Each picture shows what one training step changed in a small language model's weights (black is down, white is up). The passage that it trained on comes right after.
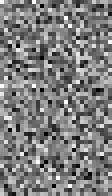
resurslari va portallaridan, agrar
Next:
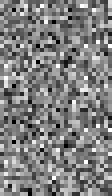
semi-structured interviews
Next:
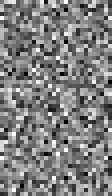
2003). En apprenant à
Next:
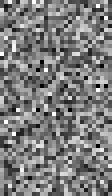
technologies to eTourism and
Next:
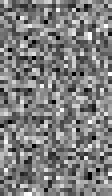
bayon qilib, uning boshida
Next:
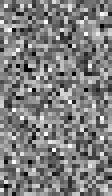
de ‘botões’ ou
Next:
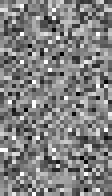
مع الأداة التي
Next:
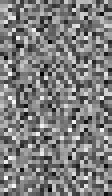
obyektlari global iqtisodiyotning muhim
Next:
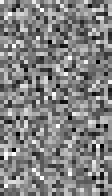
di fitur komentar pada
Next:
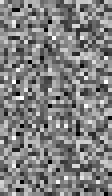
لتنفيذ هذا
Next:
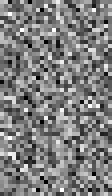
tazovym bolem.
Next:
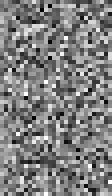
Marketing v otraslyakh i
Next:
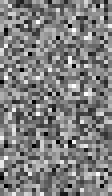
tozalash uchun qo'llaniladigan
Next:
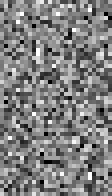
que podem apresentar ao longo desta
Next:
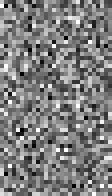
Bilbao a Francia durante la
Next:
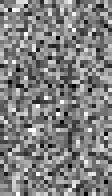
місце в конкретному
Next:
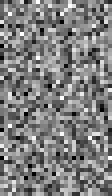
burocracias governamentais,
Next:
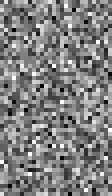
Ministério dos Direitos
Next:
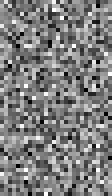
feedback degli studenti
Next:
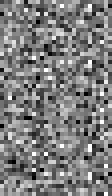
como pueden ser la forma que tiene o la
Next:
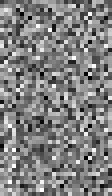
ist. Zudem hat das
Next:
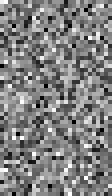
складність, структурність.
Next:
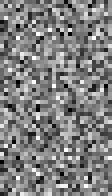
noastră față de
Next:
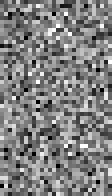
que possuem, reforçando
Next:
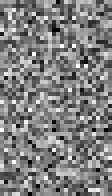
deği- Şekil 1.
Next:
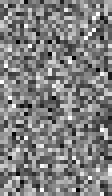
la que se gestan miedos y
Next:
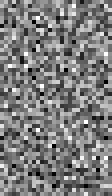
саводхон бўлса,
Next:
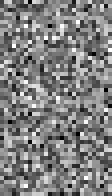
massasining kirib kelishi bilan
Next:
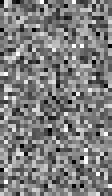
hamda buzilgan binolarning qum
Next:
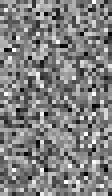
mevcuttur. Eserde
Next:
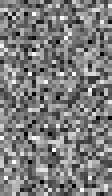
de expertos en neuropatía
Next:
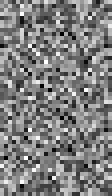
Já Alves *et al.*
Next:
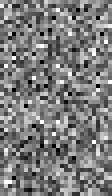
giriftor bo'lur
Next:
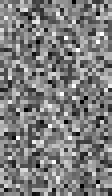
и правительство в Лондоне
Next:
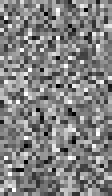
ta qoraqalpoq tilidagi
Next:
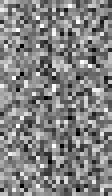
Gehalte an mobilen Seltenen
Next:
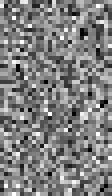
Методика преподавания
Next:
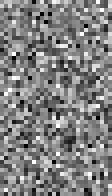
Estrategia de afrontamiento
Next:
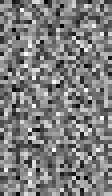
kelib chiqishi turli mintaqalarga
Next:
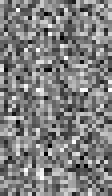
история возделывания одного из
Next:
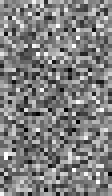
grafitis, que se
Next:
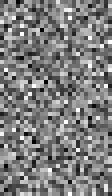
milliy tadqiqot universiteti 4. Islom
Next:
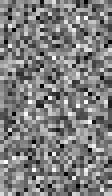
practical significance for seed quality
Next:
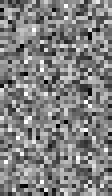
Noack JP, Pozo
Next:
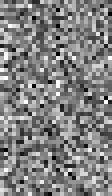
compaixão e paz, em
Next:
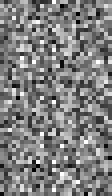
приобретает опыт
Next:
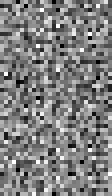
hak ve çıkar dengesi
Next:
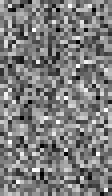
paytda iste‘molga
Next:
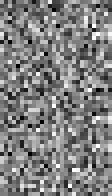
está definida nas primeiras
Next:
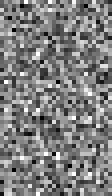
jihatidan yangi bosqichga olib
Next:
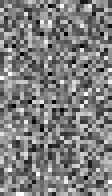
o'qitish ya'ni muammoli
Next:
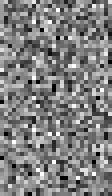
l'effort mondial
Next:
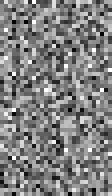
baholab beradi. Umuman, test
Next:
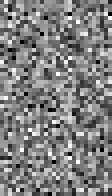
e interessados em aprender mais sobre
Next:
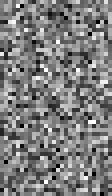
manuscrise și tipărite,
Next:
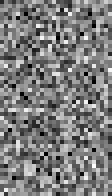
of parents to provide such education and
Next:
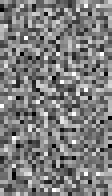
о том, чтобы на уроках
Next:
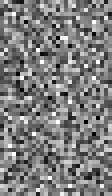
orqali ta'minlanadi. Shu sababli
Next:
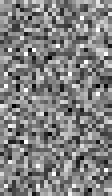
компетенциялар тизимидир.
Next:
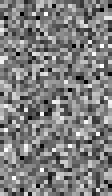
Barreiras para adoção em
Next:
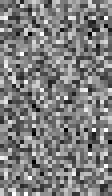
die Gattungsnatur,
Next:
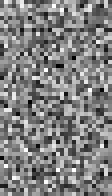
исключением одного из самых
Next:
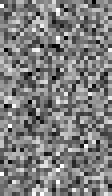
w_p = Limite de
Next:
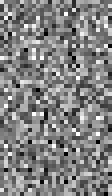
номланган ва мустақил
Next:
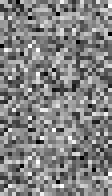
личных достижений для получения государственной
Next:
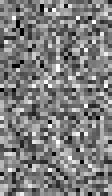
deb nomlangan. O'rta
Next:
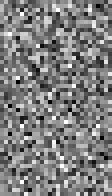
estudio de la fraseología regional del
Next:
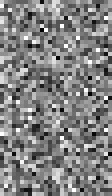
gjeografike, duke
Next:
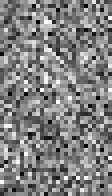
g'oyalarga qarshi tura
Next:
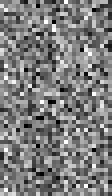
for the costs of medical institutions
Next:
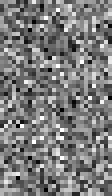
predmet, oseba ali
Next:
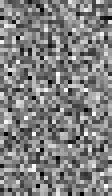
Fazei senhora que eu
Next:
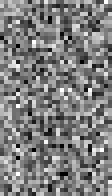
aula o professor é o guia dos
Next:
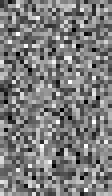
culture moderne*. Paris . -
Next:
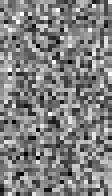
longo das diversas etapas do
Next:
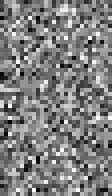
до закладу для розгляду
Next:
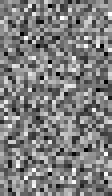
нього – надводною
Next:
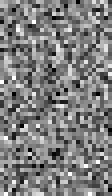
reprodução da aplicação,
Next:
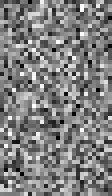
коррозии и наибольшее
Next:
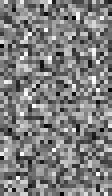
Palembang yang memiliki tujuh
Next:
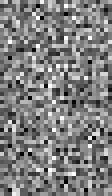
unterstützt. In der
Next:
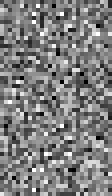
признание принципа «одного
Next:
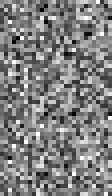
еще более быстрыми
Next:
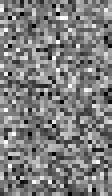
privada resultou na abertura
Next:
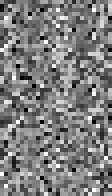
le putea compara cu cele
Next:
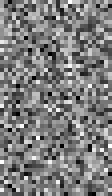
e linguística não deve ser um processo
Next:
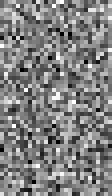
jurídica con una hermosa concepción
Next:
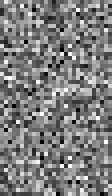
40 dan ortiq mamlakatlarining ilmiy
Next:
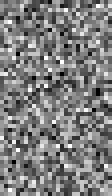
entre metodologías y aproximaciones
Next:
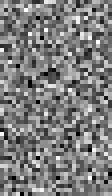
objetivo secundário, mas não menos
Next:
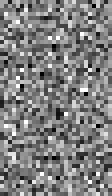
yoshlar ta'lim-tarbiyasi
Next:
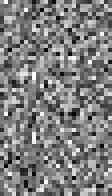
практиками вшановування чи
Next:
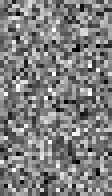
estoque (MALSHE,
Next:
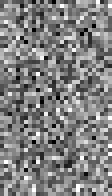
ҳам жиноят содир этишларини
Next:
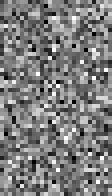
de Nebrija (Madrid-
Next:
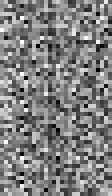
bizga eng kerakli, vaqt
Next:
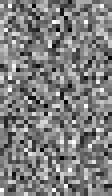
в процесах планування. Для
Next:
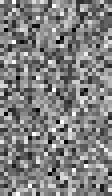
назоратининг назарий ва
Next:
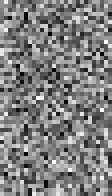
constitucionalismo social, que pregava uma
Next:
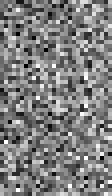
o‘rganib, ularni o‘z
